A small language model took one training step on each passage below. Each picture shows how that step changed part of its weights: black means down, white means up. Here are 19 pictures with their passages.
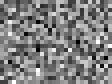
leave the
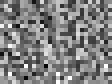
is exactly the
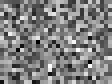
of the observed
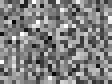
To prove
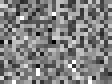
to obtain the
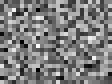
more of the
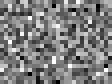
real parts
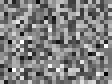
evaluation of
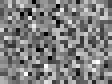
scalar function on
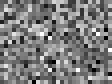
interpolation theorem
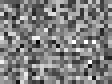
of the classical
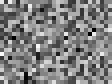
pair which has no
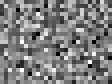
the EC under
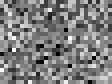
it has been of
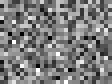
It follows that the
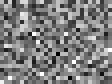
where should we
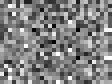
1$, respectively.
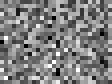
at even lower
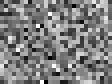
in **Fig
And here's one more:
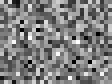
limit where we
